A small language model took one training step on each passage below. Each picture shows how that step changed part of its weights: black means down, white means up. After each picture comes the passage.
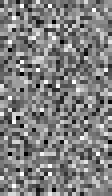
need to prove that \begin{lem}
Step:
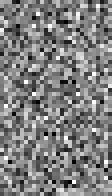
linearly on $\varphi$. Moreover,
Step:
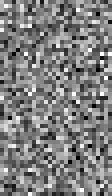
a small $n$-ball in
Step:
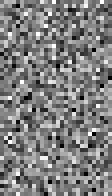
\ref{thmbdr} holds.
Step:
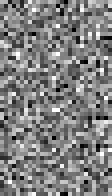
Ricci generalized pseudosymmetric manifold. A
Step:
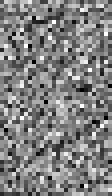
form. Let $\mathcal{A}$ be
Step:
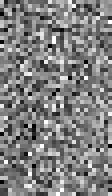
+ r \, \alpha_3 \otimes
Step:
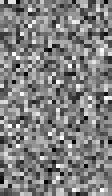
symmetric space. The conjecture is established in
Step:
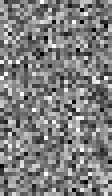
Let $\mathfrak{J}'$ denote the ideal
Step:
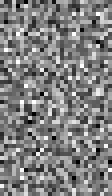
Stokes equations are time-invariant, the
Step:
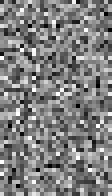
binomial coefficients. These sums represent the number of
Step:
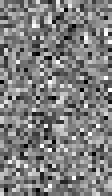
\Omega| >0$. Lemma
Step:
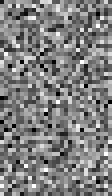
value, one iteration Newton's method on
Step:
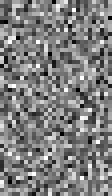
of a recent theorem of W.
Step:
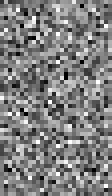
$\Ga$ and $\Si$ coincide,
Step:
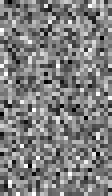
in terms of $c_1$ and
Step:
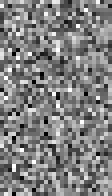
characterization of the class of graphs or
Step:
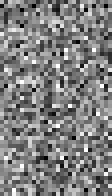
set $C$, abbreviated
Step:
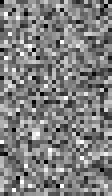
normal size limit cycles in two-dimensional polynomial
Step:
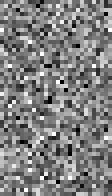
in suitable norms, \begin{equation}
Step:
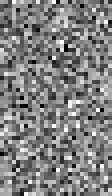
and we can have $$[X_i
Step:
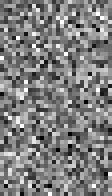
the probability distribution of the state process, but
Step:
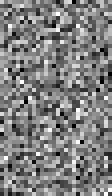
article is structured as follows.
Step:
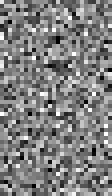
sampled all $J$ vertices
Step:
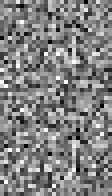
perimeters of all the discs are
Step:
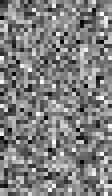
in which all $n$-morphisms are
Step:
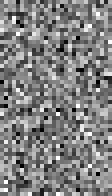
stable.} \end{defn}
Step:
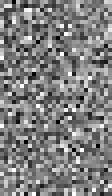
the SDPO algorithm computes a sequence
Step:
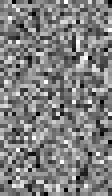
entails the search of numerator and
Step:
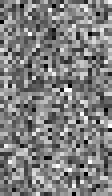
J\"ager \cite{J}
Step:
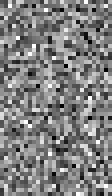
$TV$ and by modifying the
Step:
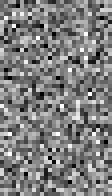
of the two level sets of $\del
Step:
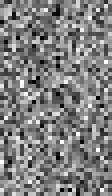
and equivariant cohomology}, PhD thesis,
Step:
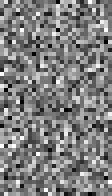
K^*(X)$ is an isomorphism. Recall
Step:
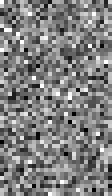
in Theorem 1, we cannot conclude that the
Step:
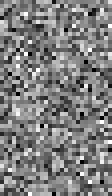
a multiple of 101. And if
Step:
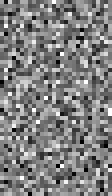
\\ \end{eqnarray*} and hence
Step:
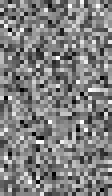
is adjacent to $u_{j}$ for
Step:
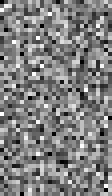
offline phase. In the online
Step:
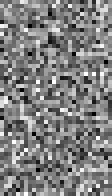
algebraic integers see Aguirre and
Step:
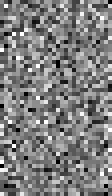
denotes in compact form the operator defined by
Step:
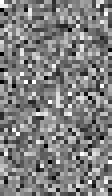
Let $x_0\in
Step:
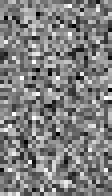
degree of $\d$ over $k$.
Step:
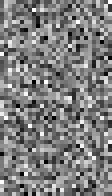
$\GL_2$. In particular, for
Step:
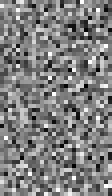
strongly exposing functional for $x$ then
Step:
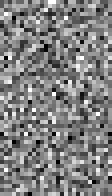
converges to a KKT point of problem
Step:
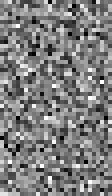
and $\mathcal{F}$ their respective tangent
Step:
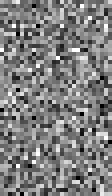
is a poset.) The neighborhoods
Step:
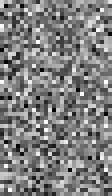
\medskip\noindent For the purpose of proving
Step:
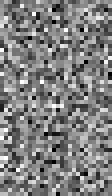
Bockstein spectral sequence.
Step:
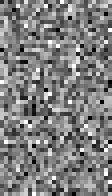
$SU(3)_k$ anyons
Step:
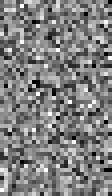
can be determined by reducing $p$
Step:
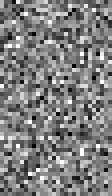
such a bundle we can put $\omega$
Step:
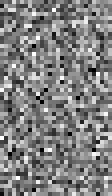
with respect to this decision boundary.}
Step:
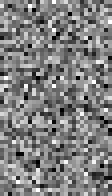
$(S,H)$ be a polarized
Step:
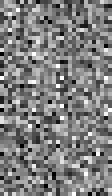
\leq v \leq N}$ of
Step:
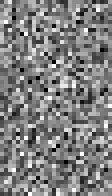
an arbitrary fixed subset. The other is the
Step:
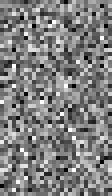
approach pioneered by
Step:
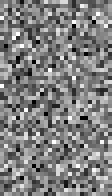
the derivative approximation error for automatic differentiation
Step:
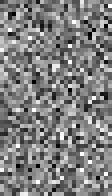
grows approximately proportionally, but
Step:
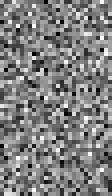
terms (other than in the summation)
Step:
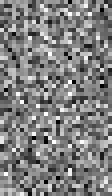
adaptant [W1] 3.1
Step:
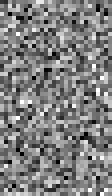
modulus is always bounded below by the
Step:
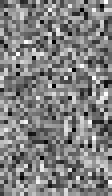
In particular, there exists $K\in
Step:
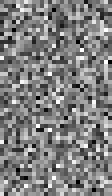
process. Appl. Math. Comput.
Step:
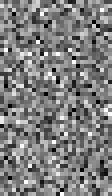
\end{align*} taking into account only
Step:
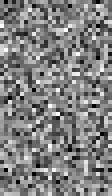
is part of a stronger congruence by
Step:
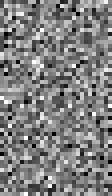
future reference. \begin{definition} Two
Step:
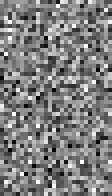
that $E$ is a quotient of
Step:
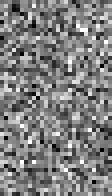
both matrices, and an approximate formula for the
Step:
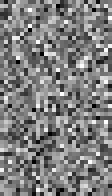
\subsection{Behavior under monoidal
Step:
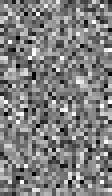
\text{Upper estimate} &
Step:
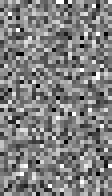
city Sioux Falls
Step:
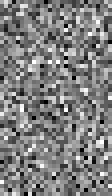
for any clause $C_j$
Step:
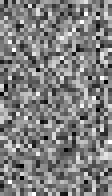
of its parameters. A second class of algorithms
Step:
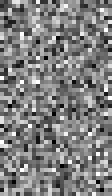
\theta_0$ if and only if
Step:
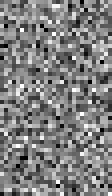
designs for the flash
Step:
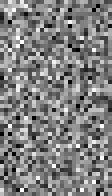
of the condensate.
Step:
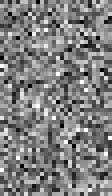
the {\it stress-bienergy tensor}
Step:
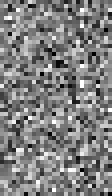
any distribution that admits a density, we can
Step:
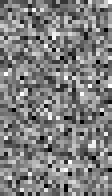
characters of $G$. Given
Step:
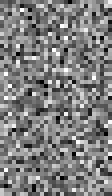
given by $$ A^\vee_J =
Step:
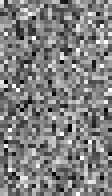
and non-vanishing constant torsion
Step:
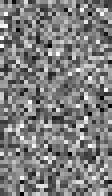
probability $1 - \delta$, we have
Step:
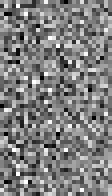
{Only four of the 14 relations between
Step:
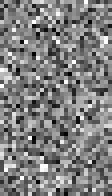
the random amplitude density, with moments :
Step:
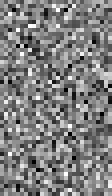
My algorithm -} {-
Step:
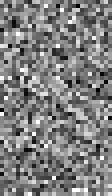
knot vector, i.e., the boundary
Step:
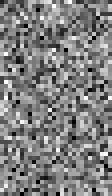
denoted by $a\otimes m\mapsto
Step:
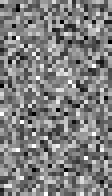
graphs. Here we continue this line of
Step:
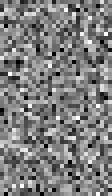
$d$, i.e. for every
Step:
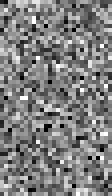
In perspective, the work is to
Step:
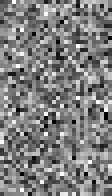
the Aldous--Broder
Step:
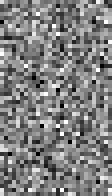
\medskip \section{The classical series of
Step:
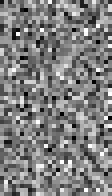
contained in $Q$, and that
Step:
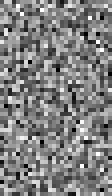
It follows that the maximum and minimum of
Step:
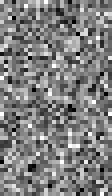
in $n$ as well. Similar
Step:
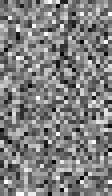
denotes the finite extension of $\bbF$
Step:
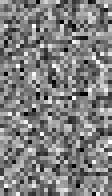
$\theta$ with nonzero degree on a fiber
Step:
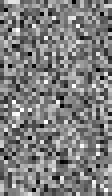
periods of sine function riding on
